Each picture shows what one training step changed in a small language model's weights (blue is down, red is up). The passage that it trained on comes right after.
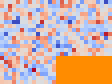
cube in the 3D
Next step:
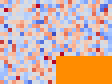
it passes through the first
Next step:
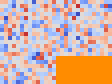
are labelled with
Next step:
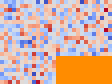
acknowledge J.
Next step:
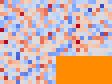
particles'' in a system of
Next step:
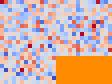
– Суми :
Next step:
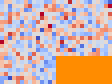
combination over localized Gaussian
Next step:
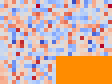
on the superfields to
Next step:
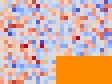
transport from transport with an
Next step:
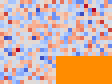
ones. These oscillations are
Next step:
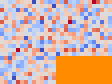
occupancy levels since
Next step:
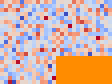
non-equilibrium motion of
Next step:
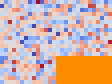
tried $\gamma =
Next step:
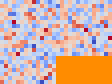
only weak polarization signals. We
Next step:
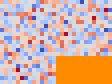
előtt. A
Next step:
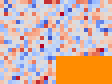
água). A
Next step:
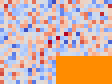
rest is well-known recent
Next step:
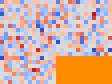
and will be beyond of the
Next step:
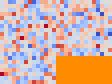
emission. The detection in
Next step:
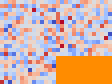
situa in una zona
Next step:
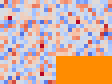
material for electronics by both
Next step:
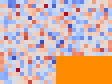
higher-dimensional anisotropic
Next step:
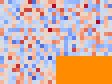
et aux acceptions
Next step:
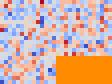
problem to jointly
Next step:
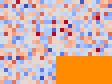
the survey boundaries shown
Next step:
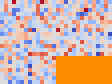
we mentioned earlier. The
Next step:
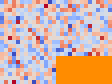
de Andalucía en
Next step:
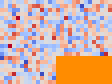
by comparisons of our
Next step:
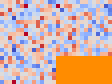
sem desmerecer os
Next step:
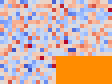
visit $t$
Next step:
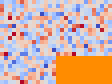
approach to community detection requires
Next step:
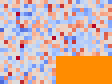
III в., место
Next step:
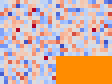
its downhole temperature
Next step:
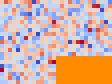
the first one. Thus,
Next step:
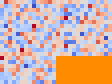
coordination number $\langle
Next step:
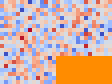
data sample. ###
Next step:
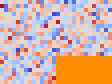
atacarejos na
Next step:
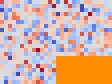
contribui para o desenvolvimento
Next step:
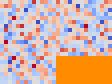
plane. Despite the fact
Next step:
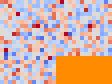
Мудрика. –
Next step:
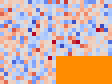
Min 10 C/maks
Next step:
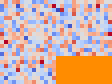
прибора является
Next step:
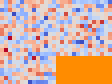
broad direct emission. The corresponding
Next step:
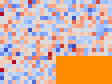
para especies de interés
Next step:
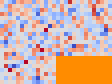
we empirically show that
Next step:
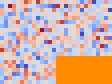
electromagnetically and
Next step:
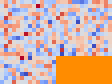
that the subsequent
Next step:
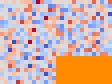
strong accretion regime, the data
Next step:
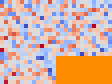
darajasini oshiradi hamda
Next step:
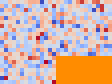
time, what every person
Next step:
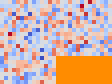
acquisition combined with
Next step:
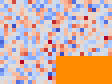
will continue to use
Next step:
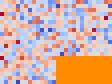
ellas, nos hayamos
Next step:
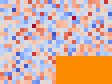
ichida yurgan,
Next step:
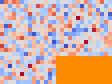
coefficient of the cubic
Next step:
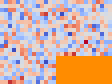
similar to previous measurements of other
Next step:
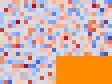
the use of video
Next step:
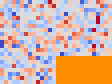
Bu yerda oqar
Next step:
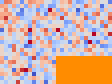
linear term in the metric.
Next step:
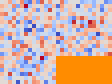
ammo –sh`er
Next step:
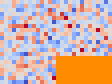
factors have been obtained using
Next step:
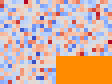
Administração do Instituto
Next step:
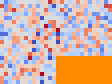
over the sounding
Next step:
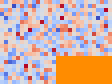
of analytical convenience,
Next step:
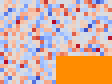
\ when $\phi_n
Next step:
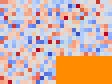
sayısı ve anket
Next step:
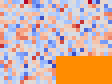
flows are assigned with
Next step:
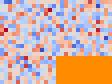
(Faculdade de
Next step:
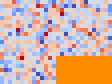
the hysteresis and
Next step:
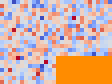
Skills and
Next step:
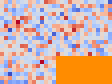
simulations at constant density with Figure
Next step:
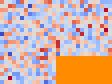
dihedral angles,
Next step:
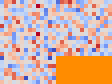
of the transition from the state
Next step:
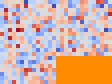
de outros tipos de
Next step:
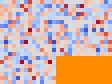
terbunuh ketika
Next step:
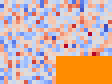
O‘rtacha besh
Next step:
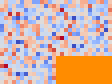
беи аз
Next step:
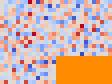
barqarorlik kabi
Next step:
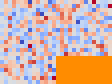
by National Natural Science
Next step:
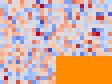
the mention to the
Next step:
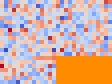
so with sufficiently high luminosity
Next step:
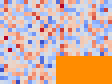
in such a gas is known
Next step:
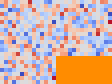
período aproximado
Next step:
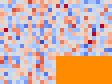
based on the art analysis of
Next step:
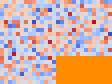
basali lanceolate
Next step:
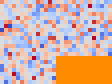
Each of these approaches has
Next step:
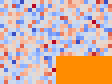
9 Zaniedbane
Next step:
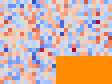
\begin{pmatrix} 0
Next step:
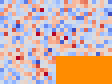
the depicted large
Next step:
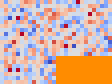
``machine learning''
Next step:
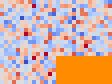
cualquier emoción
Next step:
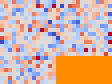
the most suitable one for
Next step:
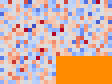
High resolution STM image
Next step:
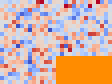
HCN, CCH,
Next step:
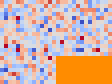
hora establecida para
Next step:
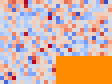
Jung, C.,
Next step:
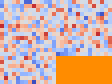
researchers to determine the
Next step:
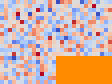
of propionamide and
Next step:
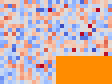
interpreted in terms of a
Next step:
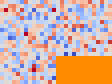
formalism to study the existence
